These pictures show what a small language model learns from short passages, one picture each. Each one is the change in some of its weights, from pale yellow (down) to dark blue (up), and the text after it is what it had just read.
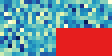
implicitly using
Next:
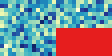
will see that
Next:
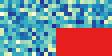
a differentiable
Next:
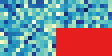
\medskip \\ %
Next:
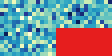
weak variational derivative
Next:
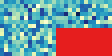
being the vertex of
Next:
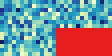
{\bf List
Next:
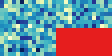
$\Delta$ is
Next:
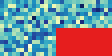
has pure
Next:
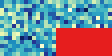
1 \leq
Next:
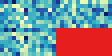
area is equal
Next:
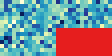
processes since the
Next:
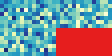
The grid operator of
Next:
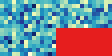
these is the
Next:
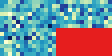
a composition of some
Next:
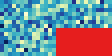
and shorter
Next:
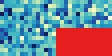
and now the
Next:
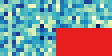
polynomial degree of the
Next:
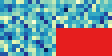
Indeed it follows from
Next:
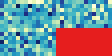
transition as \[
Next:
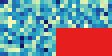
isomorphism is one of
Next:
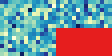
(2) above
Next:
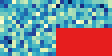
introduce the associated
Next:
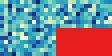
the error between the
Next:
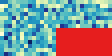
denotes the space of
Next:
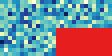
than in the case
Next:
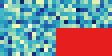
$F$ is
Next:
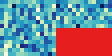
Note first that the
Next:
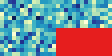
the convex integrand
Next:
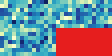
to the solution such
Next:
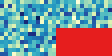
are left with
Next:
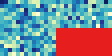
write $V$
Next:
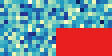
are finite, then
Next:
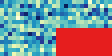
are Lipschitz continuous on
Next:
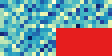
We will see
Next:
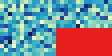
of the present
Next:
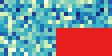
to determine if an
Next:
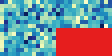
is typical
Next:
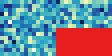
is a ``small
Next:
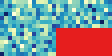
l'action du
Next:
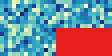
reach the lower
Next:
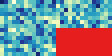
results concerning
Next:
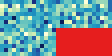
curvature is
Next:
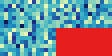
above threshold
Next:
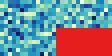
}$ sign can
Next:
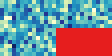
that results from data
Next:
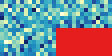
In case~$d
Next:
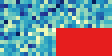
been developed by
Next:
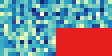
(top) and
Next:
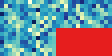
be fixed. Assume
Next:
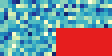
onto the reduced
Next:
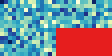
operator with the global
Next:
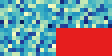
the curve $\f
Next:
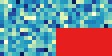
them up. The
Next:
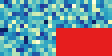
write $\tilde q
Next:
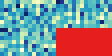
by going
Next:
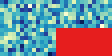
all $\lambda
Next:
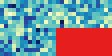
could be derived for
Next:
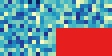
when we solve
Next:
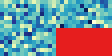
from the conditions
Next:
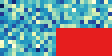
Fourth order
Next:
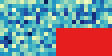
1 for the
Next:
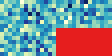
if for every
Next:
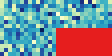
n$. However,
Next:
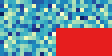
The trace norm of
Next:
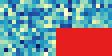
whole problem is
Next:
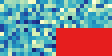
$$ for any
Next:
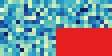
it is sufficient for
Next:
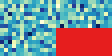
of the basis
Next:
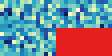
and the fact that
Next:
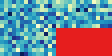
z \right)}
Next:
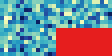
that $\gamma$
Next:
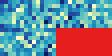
Combining these
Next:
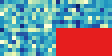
a prime number and
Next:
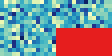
H by Lemma
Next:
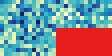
the form $\sigma
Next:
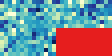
discussion during
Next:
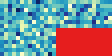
the geodesic between
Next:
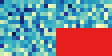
we assume that
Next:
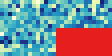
on the local node
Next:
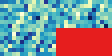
the Gauss map
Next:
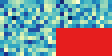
remaining part of the
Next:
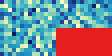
case. Note that
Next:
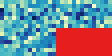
but only to its
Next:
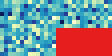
be the homological
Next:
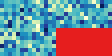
per trip,
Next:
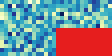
well defined analytic function
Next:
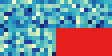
other methods in terms
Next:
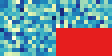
a constant section.
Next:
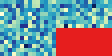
The {\em inner
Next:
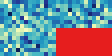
a.e for
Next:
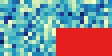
passed from
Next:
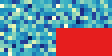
describing the
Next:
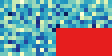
filter with
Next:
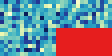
forward and
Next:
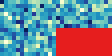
an arbitrary component}
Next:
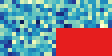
space, and the
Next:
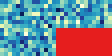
seminal work
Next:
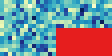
then to tensor it
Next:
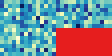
singular values above a
